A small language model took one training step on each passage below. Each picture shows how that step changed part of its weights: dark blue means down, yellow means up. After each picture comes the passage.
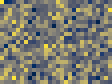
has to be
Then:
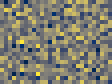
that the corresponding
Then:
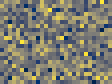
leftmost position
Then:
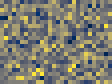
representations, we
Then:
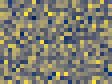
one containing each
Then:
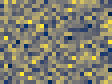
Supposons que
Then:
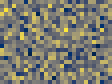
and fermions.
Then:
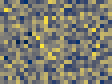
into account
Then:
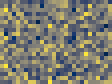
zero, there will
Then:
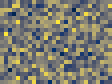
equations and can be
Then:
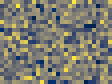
of weighted
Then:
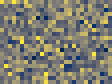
its endpoints
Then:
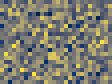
cones with
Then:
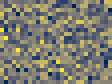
fact valid for all
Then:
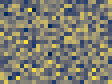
of about $
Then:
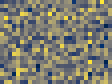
smaller value of
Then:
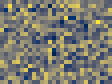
designed to
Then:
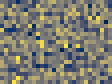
dimensions of their
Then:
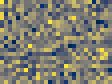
of Hopf
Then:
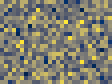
No contexto
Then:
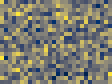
into the transition with
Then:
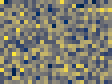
fixed points corresponding to
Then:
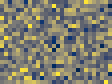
completable} if
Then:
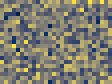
of key polynomials
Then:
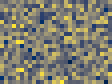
the absolute
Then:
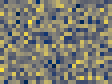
is organized as
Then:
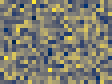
that dephased
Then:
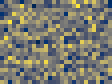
by P.
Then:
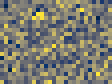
könnten –
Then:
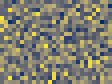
If $z=
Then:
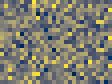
and ii},
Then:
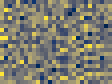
this section, we
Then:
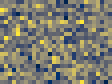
algebra homomorphism,
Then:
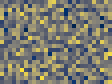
in the estimated
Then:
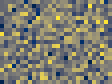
of stars in
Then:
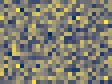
at $x
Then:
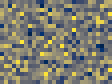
There are three
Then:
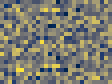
form of the
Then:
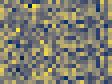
compact analytic
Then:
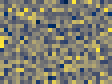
the fact that our
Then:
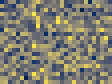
se propone
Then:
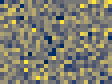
title =
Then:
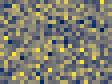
group $C$
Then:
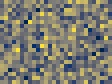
curvature form
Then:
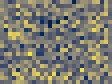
later phases
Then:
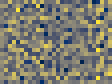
EN LA
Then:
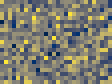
But what
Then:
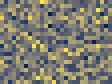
reduction in the
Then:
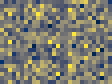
} \and
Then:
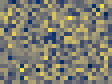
to be consistent
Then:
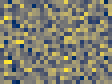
the instanton
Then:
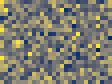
не може
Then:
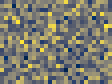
in the former
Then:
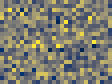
In our definition an
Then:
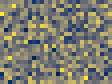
with respect to previous
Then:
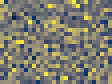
the Fourier
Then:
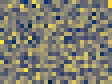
of elements.
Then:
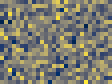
times (dashed
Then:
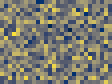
not only the
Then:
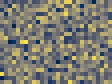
procedure for
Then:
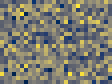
is the composition
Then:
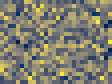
multiple regular
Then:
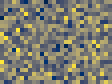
enough. This
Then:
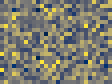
yang diukur
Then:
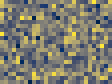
whether or
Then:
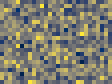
singular spectral
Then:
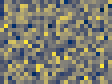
damit auch
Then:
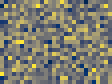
the following Figures
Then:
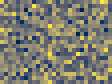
matnlar va
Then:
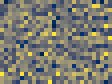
subjected to
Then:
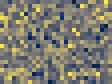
Define $
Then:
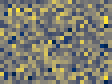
out that the
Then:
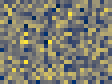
Roller which
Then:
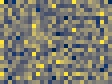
clouds where
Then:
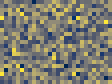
at the point
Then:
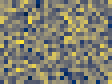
the inverse
